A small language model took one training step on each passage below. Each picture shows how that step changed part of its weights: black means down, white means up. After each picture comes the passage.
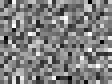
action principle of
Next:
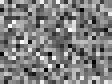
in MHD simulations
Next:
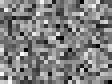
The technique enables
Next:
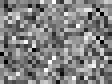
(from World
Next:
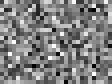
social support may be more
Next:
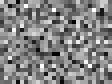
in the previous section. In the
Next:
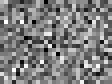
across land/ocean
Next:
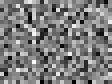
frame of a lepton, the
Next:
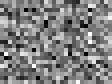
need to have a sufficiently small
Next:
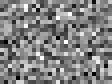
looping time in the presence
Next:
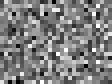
amplitude and therefore
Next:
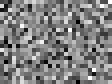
modulus and phase of
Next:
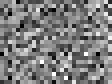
the integrated system are
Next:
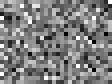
to overcome both this
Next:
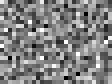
directly or, as in the case
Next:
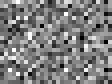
current ARISE
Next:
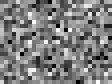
the ICBHI
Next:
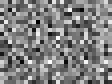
energetic than Ib and
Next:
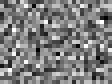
image of another
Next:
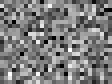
using the calculated hyperfine
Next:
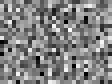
and the IDE is said
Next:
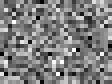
in projections of
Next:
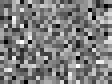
68\% containment region of the
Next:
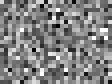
and IDE models. The
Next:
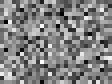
reaching target nodes
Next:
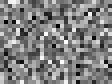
the analysis of variability sources
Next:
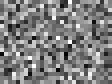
shifts of the cluster, and
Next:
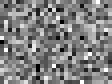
of the target theory, and
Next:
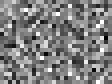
J. *Physical
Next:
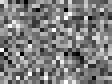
black holes such as
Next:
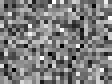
statistical fluctuation
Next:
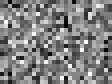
from the positive and negative
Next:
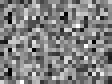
which the substrate was
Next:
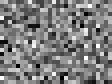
and red dots correspond to
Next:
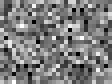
that no further constraint will be
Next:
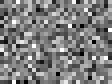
prescription leads to the
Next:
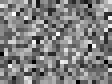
the bilayer
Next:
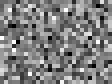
would expect to see a couple
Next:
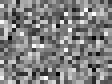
$\bm{u}$ are the surface
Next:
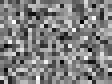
graphene layers in Kish
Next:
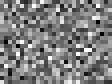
padding acts as a
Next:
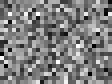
and $\Xi$, that
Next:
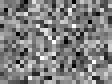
For systems operating at frequencies
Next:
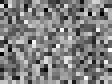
and improve data utility.
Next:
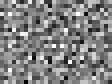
to the time-independent Hamiltonian
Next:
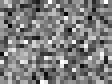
can be viewed as a
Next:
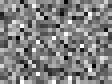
simulator has been developed by
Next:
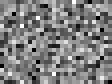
with respect to the vector potential
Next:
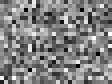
biased bimodal probability
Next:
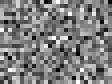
k_B T. \quad
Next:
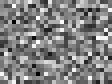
is taking over the set of all
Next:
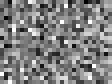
through the lens of geometric
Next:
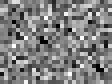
the optimal size of the
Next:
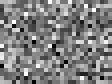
was first established by
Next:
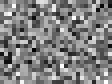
(PSD) of waves
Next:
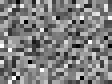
respiratory motion as
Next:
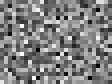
appear in the conference
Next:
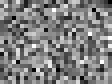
QKD network. In addition,
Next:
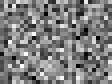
we perform an element-wise
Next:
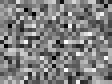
for different $N$. As can be
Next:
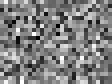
length would need to be even
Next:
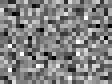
to obtain conditional expectations.
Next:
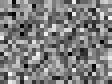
systems more than 10 million
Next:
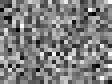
jet at the center of
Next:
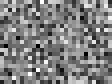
= 1$ final states with even
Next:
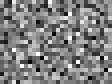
analysis (all of this has been
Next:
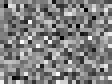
to contamination by
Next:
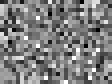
This approach is checked also
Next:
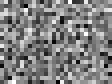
regulate cellular processes
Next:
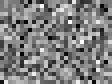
reduce artefacts and
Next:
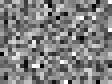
the galaxies' FIR
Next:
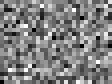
$\loggstar =
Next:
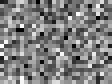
convenient to use the
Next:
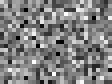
95$ GeV from the
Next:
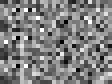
dispersed into a
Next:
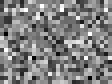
from the fragment-linking
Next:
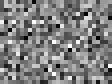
structural kinetic model
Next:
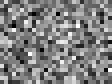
process. By comparing quantum
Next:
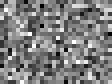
and pixel gains
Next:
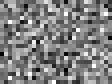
the NVSS survey,
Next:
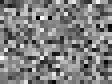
Proton dynamics and the underlying
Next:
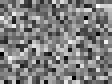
saw improvements in
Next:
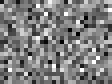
near the Fermi level. The
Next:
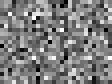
space of the black hole
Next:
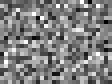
can be readily
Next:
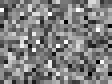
line which is proportional to
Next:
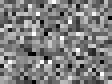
mass is caused by the band
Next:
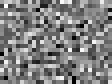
the $\pm$ sign corresponds to
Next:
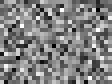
slow and prone to
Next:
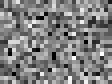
$D$ term, which
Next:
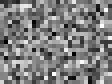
role played by
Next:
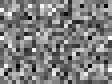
\OII\ line fluxes
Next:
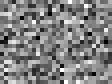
most compelling case for
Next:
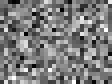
can find an entry dated
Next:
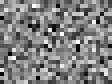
chain is the ratio of the
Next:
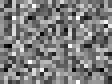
versions of the knowledge
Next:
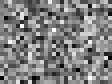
the elucidation of the
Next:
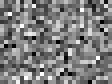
Na abundance in
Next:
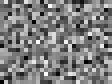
computed, but is not of
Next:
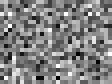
an order of magnitude
